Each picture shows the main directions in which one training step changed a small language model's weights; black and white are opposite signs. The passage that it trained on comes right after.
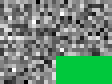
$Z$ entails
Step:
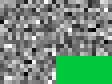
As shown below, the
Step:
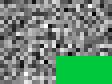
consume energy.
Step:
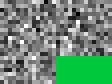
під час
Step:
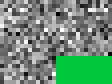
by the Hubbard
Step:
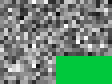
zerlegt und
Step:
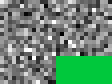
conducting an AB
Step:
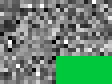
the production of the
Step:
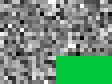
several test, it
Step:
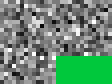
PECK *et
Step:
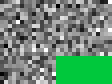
rich source of
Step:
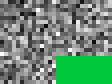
with symptoms
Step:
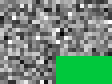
etapas da
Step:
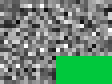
the behavior of the system
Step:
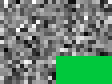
scope for the
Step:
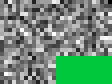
press, official
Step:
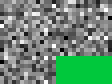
shown by the groups
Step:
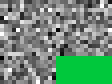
under occupation during
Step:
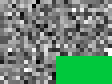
R. Beck
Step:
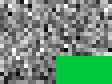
designed for this
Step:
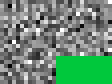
her observations about the
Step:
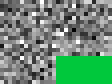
to treatment and
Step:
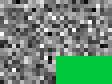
is shown in Fig. 2
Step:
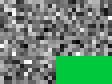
altering the structure and
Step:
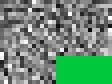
This paper presents an
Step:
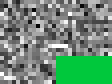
in the power network, where
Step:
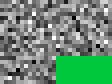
Unique number for network
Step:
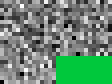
is even more important than
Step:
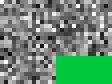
not an exhaustive
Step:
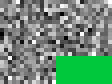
background of
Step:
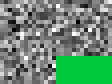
are wearing parts
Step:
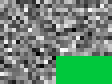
using this protocol.
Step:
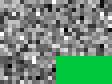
check the consistency
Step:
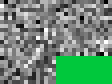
o período de
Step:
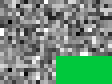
did not have their information
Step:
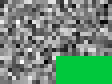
In this note, I
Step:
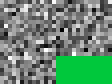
conferences, or on
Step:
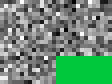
meet time Q3
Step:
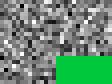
KHAN, V.
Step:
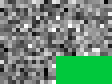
площ і
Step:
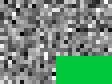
las estimaciones
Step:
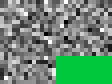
time was calculated from the
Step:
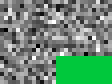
mechanical cooling
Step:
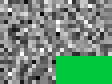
stellar parameter
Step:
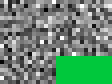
of the victim's
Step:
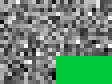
outputs and the
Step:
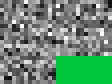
angle of the
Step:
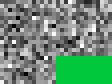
mode $m$ to
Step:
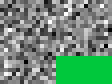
technology such as
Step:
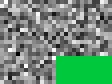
strong binary mass
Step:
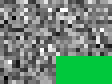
Learners will not
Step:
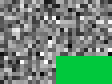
va xorijiy
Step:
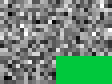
feelings of the
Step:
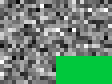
in Fig. 4) within
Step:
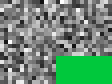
u , we would like
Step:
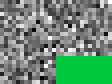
human dignity
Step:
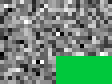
creation and communication but
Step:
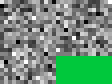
do Nusinersen
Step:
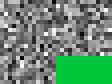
of gravity: it
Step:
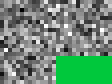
must remain
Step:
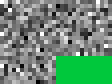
to be essentially
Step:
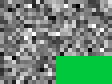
do not know what
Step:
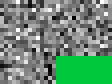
as shown in Fig.
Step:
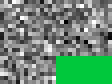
clearance, greater
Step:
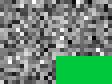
increase in population
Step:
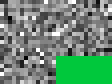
sides. This
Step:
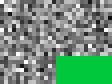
being carried out
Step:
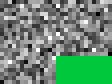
naukowa Tak
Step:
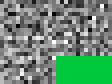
Web adalah
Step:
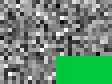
machine movement
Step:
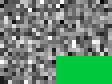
k}| = \Delta
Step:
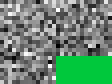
que subviertan
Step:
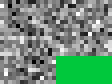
which preserve the
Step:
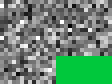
vigilante (o
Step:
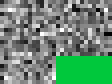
we approximate the
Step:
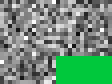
each outer charge.
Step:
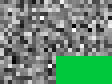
including the error
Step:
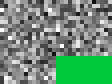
part containing the
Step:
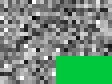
for the coefficient
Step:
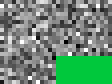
the H-rich
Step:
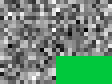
pressure difference
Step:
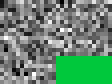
that Maji's
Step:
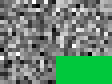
accepts user
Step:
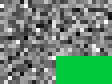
These latent
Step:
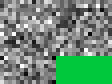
the digital transformation
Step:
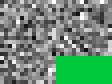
\Ro, we
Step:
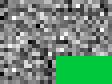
different cold gas
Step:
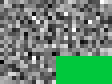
também, o
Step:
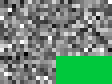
invariant in 4
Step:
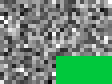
of entropy and
